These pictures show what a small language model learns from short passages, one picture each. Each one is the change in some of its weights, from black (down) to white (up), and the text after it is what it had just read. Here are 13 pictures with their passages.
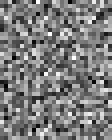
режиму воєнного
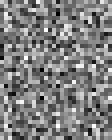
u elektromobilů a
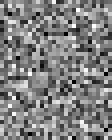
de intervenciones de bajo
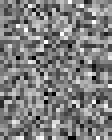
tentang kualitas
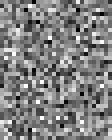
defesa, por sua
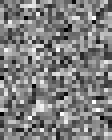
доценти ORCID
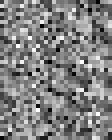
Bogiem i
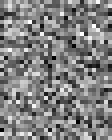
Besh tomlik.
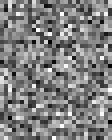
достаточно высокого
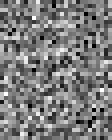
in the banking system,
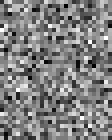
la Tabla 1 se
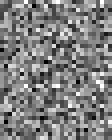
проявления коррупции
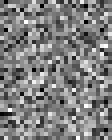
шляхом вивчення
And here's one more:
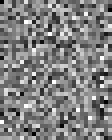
вишивку або ж
